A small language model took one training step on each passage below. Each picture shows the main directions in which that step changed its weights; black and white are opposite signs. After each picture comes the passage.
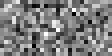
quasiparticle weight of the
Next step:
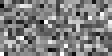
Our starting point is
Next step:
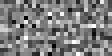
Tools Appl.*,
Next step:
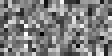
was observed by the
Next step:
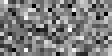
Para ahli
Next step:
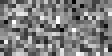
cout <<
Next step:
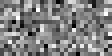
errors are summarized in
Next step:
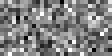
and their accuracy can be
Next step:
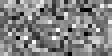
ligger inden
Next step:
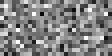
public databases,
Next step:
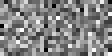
West Side
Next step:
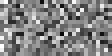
для полосового
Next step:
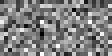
of the ion sound
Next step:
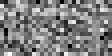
that established principles
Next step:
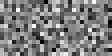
Bu har dars
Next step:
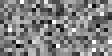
have been eliminated
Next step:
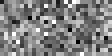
змін в
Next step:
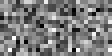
states''. \newblock
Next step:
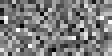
to experimental investigation,
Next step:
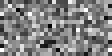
lattice model Hamiltonian for a
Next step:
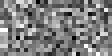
ошади: -
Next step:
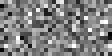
política no va
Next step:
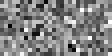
Первый –
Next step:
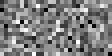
of the parliament
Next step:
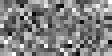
the components but also
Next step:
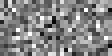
bandwidth, and with
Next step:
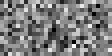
by criteria such as
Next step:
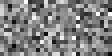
obligeront -
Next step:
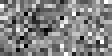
the fitting interval. The
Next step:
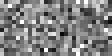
\item The numerical value
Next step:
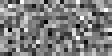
dapat dibuat
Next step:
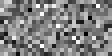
variation with respect to
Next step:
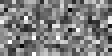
on all the edges of
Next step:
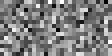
terminology system
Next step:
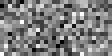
induce dust growth.
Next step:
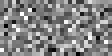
to large area,
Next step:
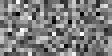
i.e., demonstrate
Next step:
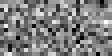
The statement that the
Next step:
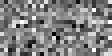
& \approx &
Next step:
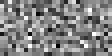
metodología presenta
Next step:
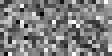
window $[E_{\rm
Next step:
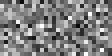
% BibTex
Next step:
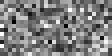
indicate possible tidal interactions
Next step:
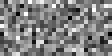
de page](#)
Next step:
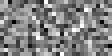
is integrable rather than
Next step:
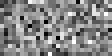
these asymmetries could
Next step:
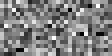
of CNN1 is
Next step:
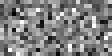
lower mantle,
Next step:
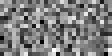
By the former
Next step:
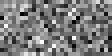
= cos\theta$
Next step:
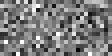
the max density of
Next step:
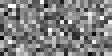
one should use an exact
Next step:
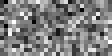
as a FSM so
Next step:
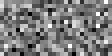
extragalactic systems,
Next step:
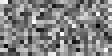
PMT hit
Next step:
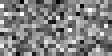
de interpretar a
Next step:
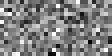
de Patos de
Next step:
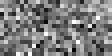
users at North
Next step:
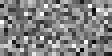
vaqt davomida
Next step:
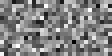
fiind practic
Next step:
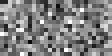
ТОМ 8,
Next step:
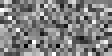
sohasiga oid
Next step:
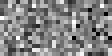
zijn er ook
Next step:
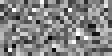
Planck size, hence
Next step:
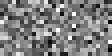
any of that a simple
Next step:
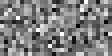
ESCM are
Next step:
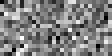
function values are those for
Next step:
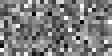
other pics because of
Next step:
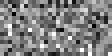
of sight and the
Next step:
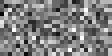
mass of kaon in
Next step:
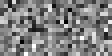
this method, we can
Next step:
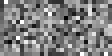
do corpo são
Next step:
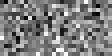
la disyuntiva
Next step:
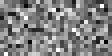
fuqarolar va
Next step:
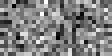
0.5$, significantly
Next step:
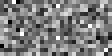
before, the DRL
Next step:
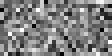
by its lower luminosity
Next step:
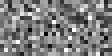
de Baçal,
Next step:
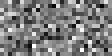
es fundamental recalcar
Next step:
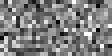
of which are used in
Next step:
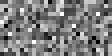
along the $x$-
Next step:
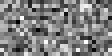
a highly visible difference in
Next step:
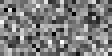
and $\theta$ values
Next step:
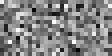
darajasini izlashda
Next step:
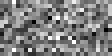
because of a large
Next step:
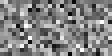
Samarkand State
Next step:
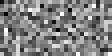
reluctance was
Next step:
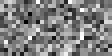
caminho da
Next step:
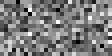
flux state. Using this
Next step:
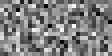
different drawbacks.
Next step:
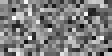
the previous devices,
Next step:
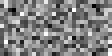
registró en el
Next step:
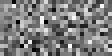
the Ricci
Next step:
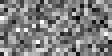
at the same field is
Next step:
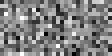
en la Estancia
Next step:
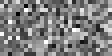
olib, birinchi
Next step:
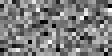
olingan va
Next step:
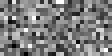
состоит в
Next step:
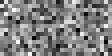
капітал та
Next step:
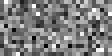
muestra un alto
